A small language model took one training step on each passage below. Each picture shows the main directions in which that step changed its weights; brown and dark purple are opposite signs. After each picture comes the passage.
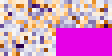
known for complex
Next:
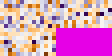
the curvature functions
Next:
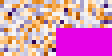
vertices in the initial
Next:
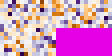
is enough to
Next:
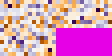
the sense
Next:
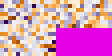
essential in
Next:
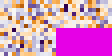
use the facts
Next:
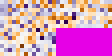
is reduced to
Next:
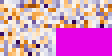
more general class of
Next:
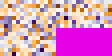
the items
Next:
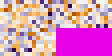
we apply is
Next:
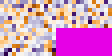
addition, the
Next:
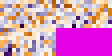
associated to the
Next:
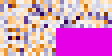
mention the
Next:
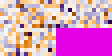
as a linear
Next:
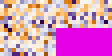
the times of
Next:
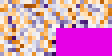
system cost
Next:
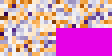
\ln z
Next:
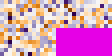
per initialization.
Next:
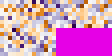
change the
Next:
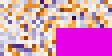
with a complex
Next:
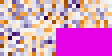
(\lambda -
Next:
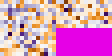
end in the same
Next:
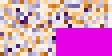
In general,
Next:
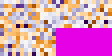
used to obtain our
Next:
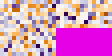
all $C
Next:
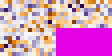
we know from
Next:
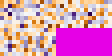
using a modular
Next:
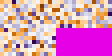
a polarization
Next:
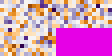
variables {\bf
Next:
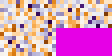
linear forms using
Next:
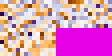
following bounds for
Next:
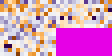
$n$ in
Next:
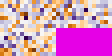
and express
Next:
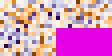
Since $H$
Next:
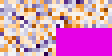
norm by using
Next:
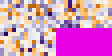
modularity is
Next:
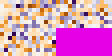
presented in
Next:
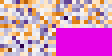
A$ be
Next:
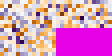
H,\mathcal A
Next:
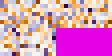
During the
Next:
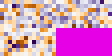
any partition
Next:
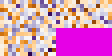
standard line
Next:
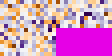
the other ones
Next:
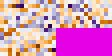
as follows:
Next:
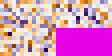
A shock
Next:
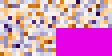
the Riemann
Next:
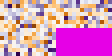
interaction of
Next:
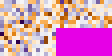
Thus the given
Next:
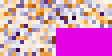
are polynomials in
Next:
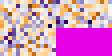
solutions also exist.
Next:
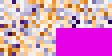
This follows from the
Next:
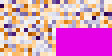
denting point
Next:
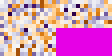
has purely
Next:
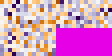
& \qquad
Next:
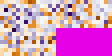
Take a
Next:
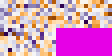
is compatible
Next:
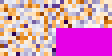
particular, when
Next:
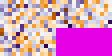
is fixed,
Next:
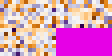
a positive finite
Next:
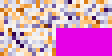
70 (which
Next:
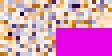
conducted for
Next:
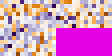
if $A$
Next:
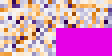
this new
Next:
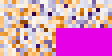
Therefore, $$
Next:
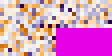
as a limiting
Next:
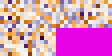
VOU process
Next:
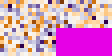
the above, we
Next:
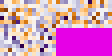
M$ be an
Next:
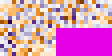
above formulas.
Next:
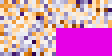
sensors in
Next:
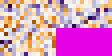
the following properties:
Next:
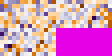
$Z$ is
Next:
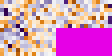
\times n$
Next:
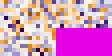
holomorphic in
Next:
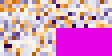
$p$ of
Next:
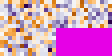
so it is
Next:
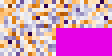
of solutions are
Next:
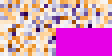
and nonlinear equations
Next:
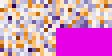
this last
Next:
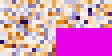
We will call
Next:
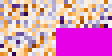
and only if the
